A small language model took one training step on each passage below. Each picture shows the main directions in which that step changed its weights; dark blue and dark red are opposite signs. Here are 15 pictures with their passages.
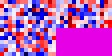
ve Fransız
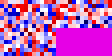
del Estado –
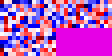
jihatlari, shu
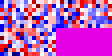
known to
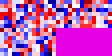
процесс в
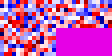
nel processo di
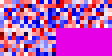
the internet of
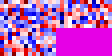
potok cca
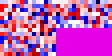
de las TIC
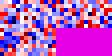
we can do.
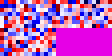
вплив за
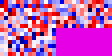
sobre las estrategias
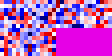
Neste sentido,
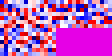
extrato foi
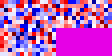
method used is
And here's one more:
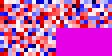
la Música
